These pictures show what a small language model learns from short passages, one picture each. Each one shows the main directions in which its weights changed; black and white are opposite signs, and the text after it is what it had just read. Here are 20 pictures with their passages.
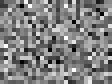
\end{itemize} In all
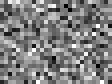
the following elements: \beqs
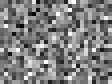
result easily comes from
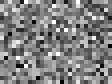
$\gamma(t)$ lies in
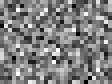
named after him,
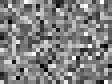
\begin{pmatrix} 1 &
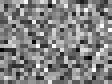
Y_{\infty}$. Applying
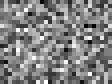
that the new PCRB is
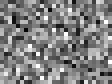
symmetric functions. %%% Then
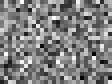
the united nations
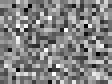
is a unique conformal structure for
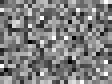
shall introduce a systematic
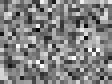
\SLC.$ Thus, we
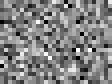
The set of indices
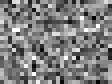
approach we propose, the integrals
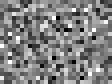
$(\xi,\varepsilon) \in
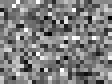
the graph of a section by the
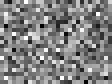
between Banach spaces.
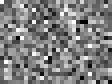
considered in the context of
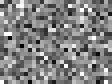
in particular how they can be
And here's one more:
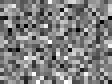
has been found, the
